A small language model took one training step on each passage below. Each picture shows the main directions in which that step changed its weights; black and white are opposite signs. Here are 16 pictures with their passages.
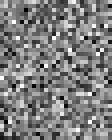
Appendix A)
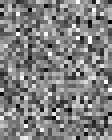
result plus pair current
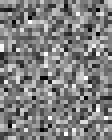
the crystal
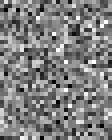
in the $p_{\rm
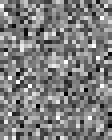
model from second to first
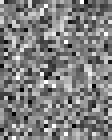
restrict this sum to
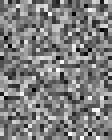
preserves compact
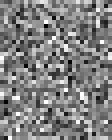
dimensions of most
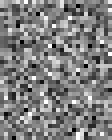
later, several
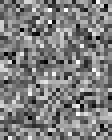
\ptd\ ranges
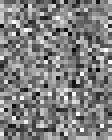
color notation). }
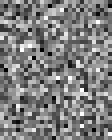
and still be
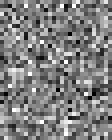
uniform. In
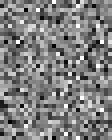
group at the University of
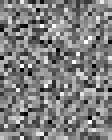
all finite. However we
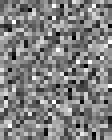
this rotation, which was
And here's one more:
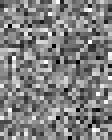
symmetry. Indeed,
